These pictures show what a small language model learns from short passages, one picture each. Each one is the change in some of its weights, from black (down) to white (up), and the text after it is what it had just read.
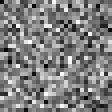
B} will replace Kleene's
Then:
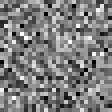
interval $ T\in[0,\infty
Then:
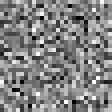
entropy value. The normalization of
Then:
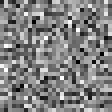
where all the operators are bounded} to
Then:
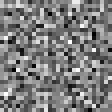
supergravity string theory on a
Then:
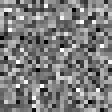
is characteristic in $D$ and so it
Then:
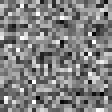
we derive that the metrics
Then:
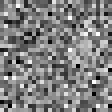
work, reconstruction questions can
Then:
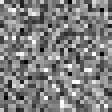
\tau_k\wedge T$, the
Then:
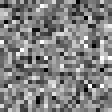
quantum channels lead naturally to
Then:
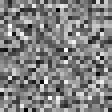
model was trained on 10000
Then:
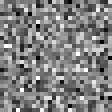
measure associated to the pair $(H_N,
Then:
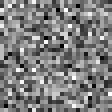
gun of dark matter.
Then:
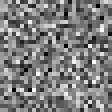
system to find applications in traffic
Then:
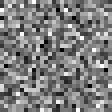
may enhance the dark matter
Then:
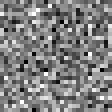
the dataset. It covers
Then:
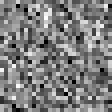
Newton's method, a system of
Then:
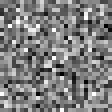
monochromator calibration
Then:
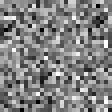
the gauge coupling, which has mass
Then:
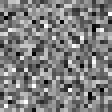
difference from self-focusing
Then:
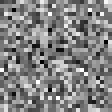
nova eruption was
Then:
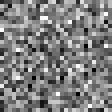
\section{A priori
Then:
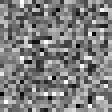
in the superconducting phase.
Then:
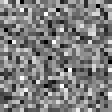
energetically lowest state
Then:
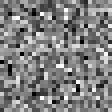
sense the generalized exclusion
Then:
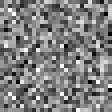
is known on how front generation
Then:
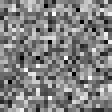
by its inverse interchanges the signs
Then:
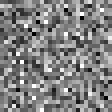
low momentum transfer}
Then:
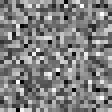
measures showed correlated dynamics
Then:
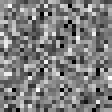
A CNN-based sequential
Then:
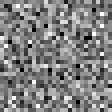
the curved cases both sets of functions
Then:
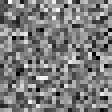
in order to highlight aspects which
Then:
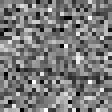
group of $N=4$ gauge
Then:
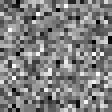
Linear Algebra Appl.
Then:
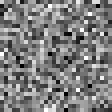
we will discuss a class of graded
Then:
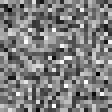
and inverse images for fractional
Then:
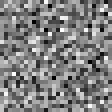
for both our dataset and the existing
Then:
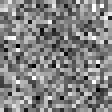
break down, and are
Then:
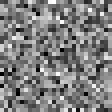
We apply a 3D Lorentz
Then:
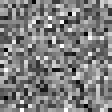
the Bessel function is presented in
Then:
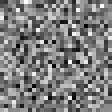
system state can be recovered from at
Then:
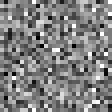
with respect to spin degrees of
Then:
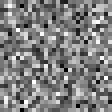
that the conductance is in the
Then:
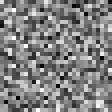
\label{Cop2} 2^\beta
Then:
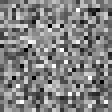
a sales representative who
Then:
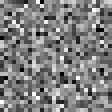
a nonlocal Josephson
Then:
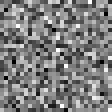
2 Science Drive 3,
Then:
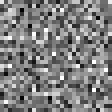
the condition (7), select
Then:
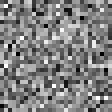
the perfect, symmetric
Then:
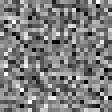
substantial improvement when
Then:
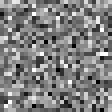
gives \be\label{t9}
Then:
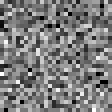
\Q_l$ and $B$ is
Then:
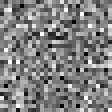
the central surface brightness respectively above
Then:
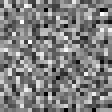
i.e. the analytical estimate
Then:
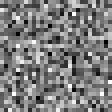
the absorptive part of the
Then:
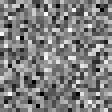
with CFT} Let ${\ f\in
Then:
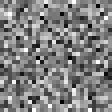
is solely determined by the phase
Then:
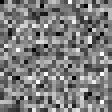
the (Skorohod) space
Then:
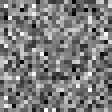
by virtue of its density
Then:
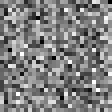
layer (red box).
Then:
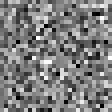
gate current generates heat by
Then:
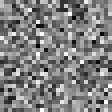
examples that are not expressed as
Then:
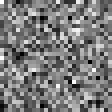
\rightarrow \infty} \langle \psi,
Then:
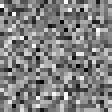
identities into the div--curl
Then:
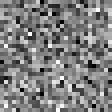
a baby version of the
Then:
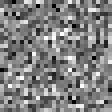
the Rayleigh-Ritz
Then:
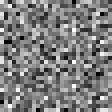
} \author{V.G.
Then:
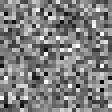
$\mathcal{B}$ then using the wave
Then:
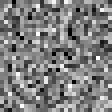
K\}$ in Hausdorff
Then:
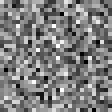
out all the extra kinks on each
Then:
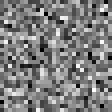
for all $x \in \Omega$, then
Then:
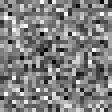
possible consequences of this, which we
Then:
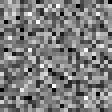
(see \cite{sok2})
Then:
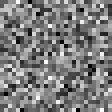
view. For a set $X$
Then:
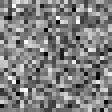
Dual space} \subclass{
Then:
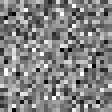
Also, if we'll move to
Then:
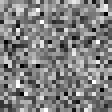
by changing $z_+$ and
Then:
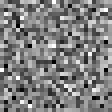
spinors. Each rotation matrix
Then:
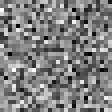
on data. One major
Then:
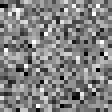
living activities. In some
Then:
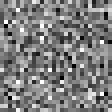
the number of edges among the
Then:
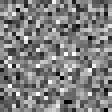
problems can be constructed. On the
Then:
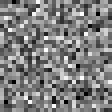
magnitude. The localized
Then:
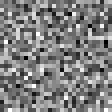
the dense BE formulation. Main
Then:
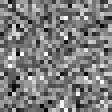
Physics, Beijing Normal
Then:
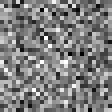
Theorem~\ref{coherent} holds for
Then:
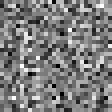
| Betatron collimation |
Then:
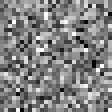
that no single integration measures can
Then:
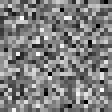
using both AIA filtergrams
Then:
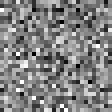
$X_{p_2}$ contains the
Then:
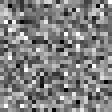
{including the cubic
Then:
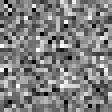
we have the following estimate (cf.
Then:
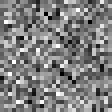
$\b{Q}$ is symmetric, then
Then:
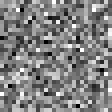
inserted in a liquid
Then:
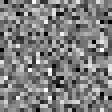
a power series with respect to
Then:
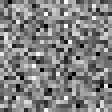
constrained by their radiative
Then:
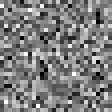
1 \leftarrow 3 \ra$, which is
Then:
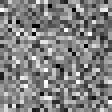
has no periodicity is called
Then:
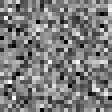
conserved quantities that do not
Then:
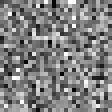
the fast time scale. Note that
